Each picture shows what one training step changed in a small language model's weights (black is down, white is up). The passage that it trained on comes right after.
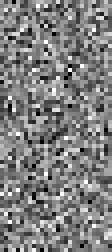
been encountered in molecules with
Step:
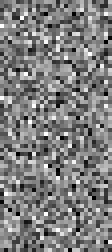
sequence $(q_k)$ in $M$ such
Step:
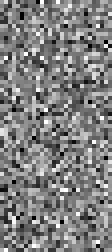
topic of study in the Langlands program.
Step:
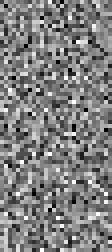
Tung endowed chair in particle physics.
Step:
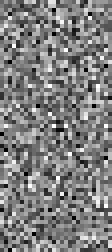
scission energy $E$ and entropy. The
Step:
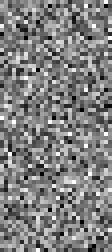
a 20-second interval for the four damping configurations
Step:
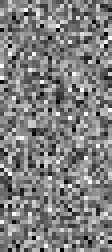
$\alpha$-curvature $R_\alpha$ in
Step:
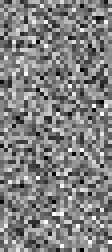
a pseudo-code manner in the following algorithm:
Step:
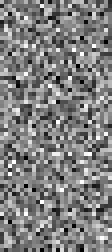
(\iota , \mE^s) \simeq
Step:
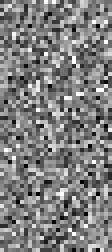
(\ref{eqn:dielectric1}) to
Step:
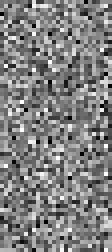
bounded variation in any finite sub-interval of $
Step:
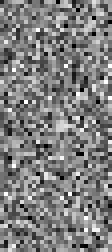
denoted as $\cP_k$. Thus, to
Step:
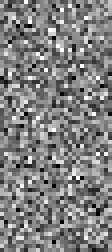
demonstrations or places of worship. The
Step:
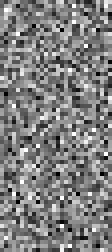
to be of $V_{xy}N_0
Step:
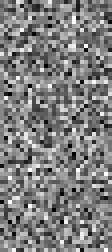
and only needing to compute one point in each
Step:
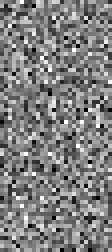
and not too strong, the non-interacting classical
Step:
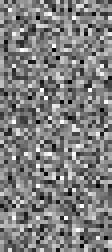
for characterizing the Josephson generators. In
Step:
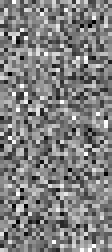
we will be able to compensate for this.
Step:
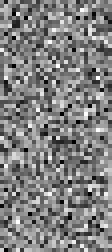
The position of the spots is in agreement with
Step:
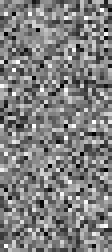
the data presented herein were obtained at the W.
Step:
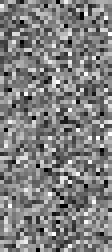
of variates. Examples include scalars
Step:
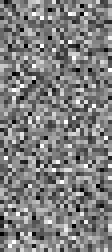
receiver clocks, and random error such as
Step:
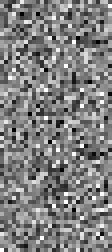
of the molecules along the radial axis is
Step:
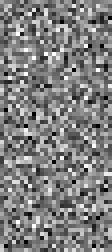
much told, and moreover sharing the
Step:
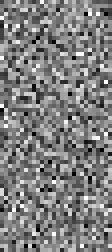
DARPA under the QuBE program (MM,
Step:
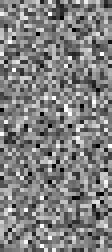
the forms $\omega, \bar \omega$ to
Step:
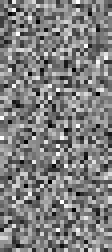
to this work. \begin{thebibliography}{99}
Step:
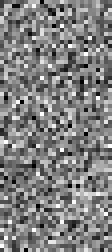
set, and the test set is reserved for final
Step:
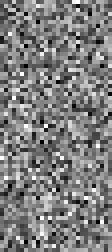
the Graver basis. \end{abstract}
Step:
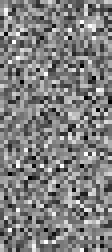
the field. This connection, in a more general
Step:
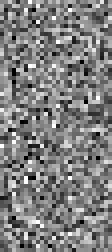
\dots, n} V_{\gamma_i +
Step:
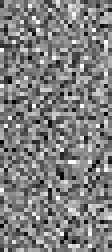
purely radial, so it is straightforward to show that it
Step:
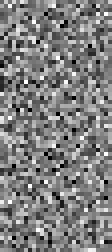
a unique strong solution of the stochastic differential equation
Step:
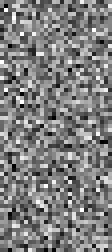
an extension of the real form $\Fw$ of
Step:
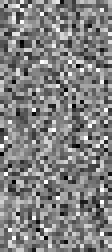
of an NCA calculation as described in the text.
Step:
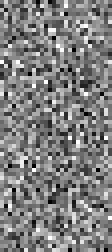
piecewise smooth boundary. The major difficulty dealing with
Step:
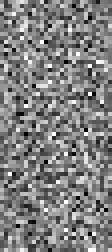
noting that our network, designed as a linear
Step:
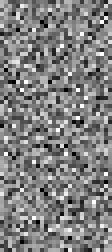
subintervals of $[0,1]$ on which
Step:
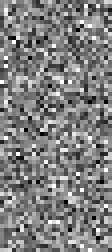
vertical branch is independent on the magnetic field. This branch
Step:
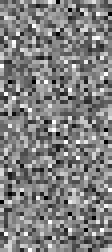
presently unaddressed applications. It is thus a
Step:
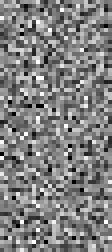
can always find a monochromatic subset of
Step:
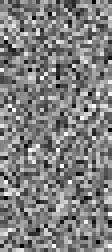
$E$ of cardinality $\co$,
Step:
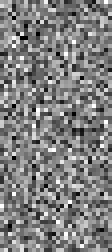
{\bf Rule (local behavior):} If
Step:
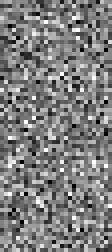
solutions for the 2d euler equation. \newblock
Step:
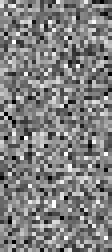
the two ferromagnetic states, with all spins
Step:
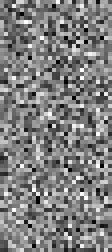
without any uncertainty the values of the Planck constant
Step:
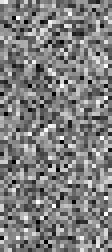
Set $$\mathbb J_t(x) =
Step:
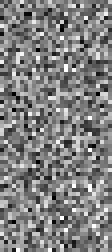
unique solution under the kinetic Bohm criterion:
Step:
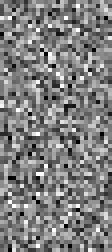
case. The retrapping threshold current decays with
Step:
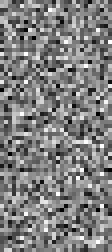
J,~~ \forall x\in S,$$ by
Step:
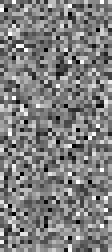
$\hfill\Box$ \section{Proof of
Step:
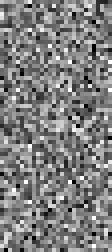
objects of $\cc C/\cc S$ are those
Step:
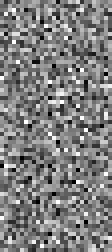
the deviation $q-1$ at a given stellar
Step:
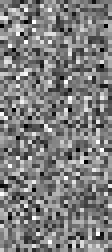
conducted using the first ten seeds of the above
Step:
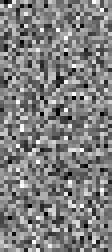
study of full three-dimensional simulations of a
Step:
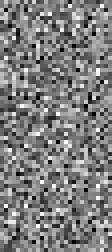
\end{equation} Finally, to study the term
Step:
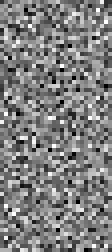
deep learning,'' \newblock {\em Journal of
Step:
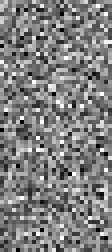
\ref{effects}. The exact explanation on
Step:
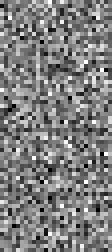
easy to see that we can replace $\Pi$ by
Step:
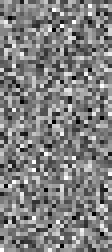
\textit{Values of the class functions
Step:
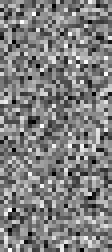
provide information about the complete spectrum of stellar masses in the
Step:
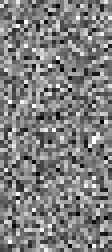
{\ensuremath {E}}_{\mathrm {h}}}
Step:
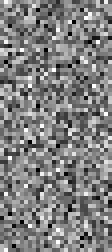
$b(x)\neq 0$ for any
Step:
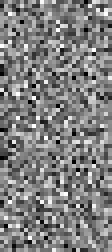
simpler discrete analogue. \subsection*{The discrete
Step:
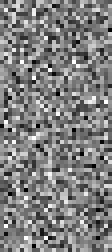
unbounded nature of the OAM is instead the basis
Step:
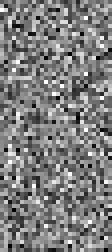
to the metrics. In order to describe this we need
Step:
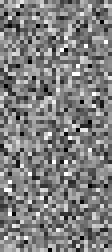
Phase 2's running time was capped at
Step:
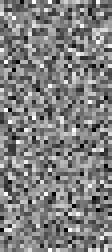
the claim the queue is never empty. We now prove
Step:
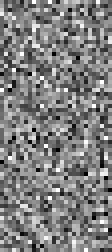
vector bundles over Riemannian manifolds can be studied. We are
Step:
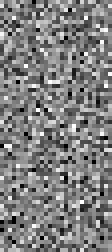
process. Intuitively it requires that,
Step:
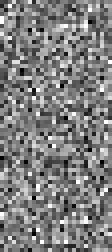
of tensile modulus with tensile rate.
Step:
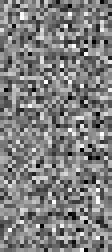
group of discussions on mathematics and music with,
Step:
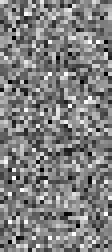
\kappa_1(\eta\otimes b)\rangle
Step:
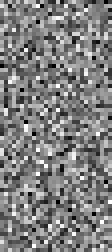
is simple then Hom$_V(M,
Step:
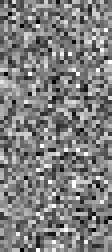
$\alpha < \theta^+$. \noindent 3)
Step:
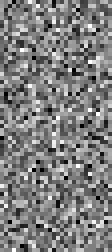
this convective zone recedes, He
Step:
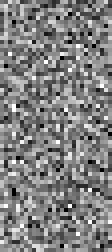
AssetOpsBench industrial
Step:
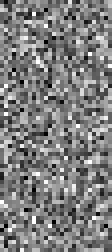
contribution to the quadratic action in the momentum basis can be
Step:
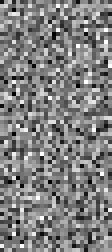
\left(\vert \f _x \vert
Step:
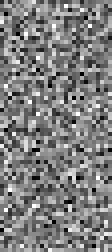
closed under finite set-theoretical operations.
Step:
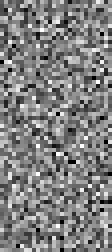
reversible semigroups. By
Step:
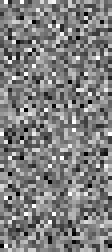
values correspond to the frequency of GAB and that of
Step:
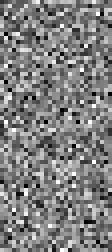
period, demand realizations and corresponding possibilities are the
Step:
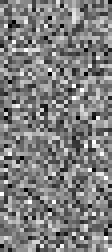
arbitrary system $S^{A}$ one can always find
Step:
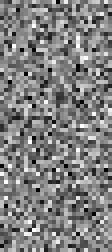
$\chi(\eii)=1$. Suppose then that
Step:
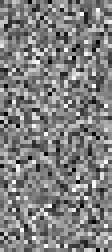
flag manifold and a compact symplectic manifold
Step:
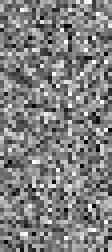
1$, *where* $\alpha$ *is as
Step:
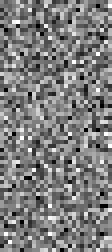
2003 {\em Rotational {Spectroscopy}
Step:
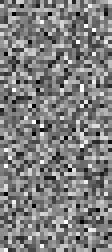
(ii) temperatures below 1000 °C;
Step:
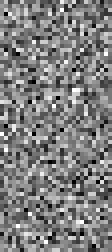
results for linear Landau damping, for a
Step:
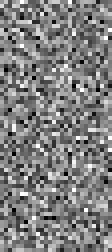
that the helium volume flow rate through the tube
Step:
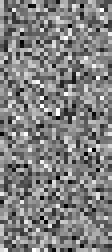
of the paper is as follows. In Section
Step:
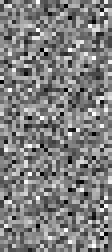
H. Crowell and R. H.
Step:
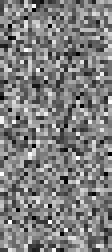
atomic and molecular condensates is considered to be
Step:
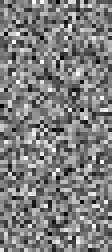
the $x$-axis: it ranges from a minimum
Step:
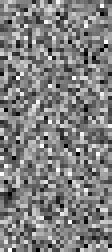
eigenfunctions given by $-\alpha_k$ and
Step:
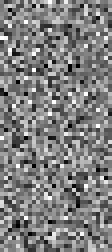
modification in order to respect unitarity. Such a
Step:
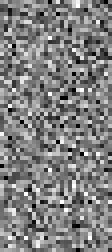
these parts; \item[(D)] It is possible
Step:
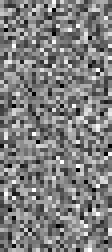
&=&\left\langle \left( \nabla
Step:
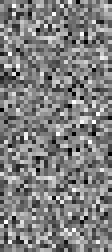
mass models is a parameter game only without worthwhile
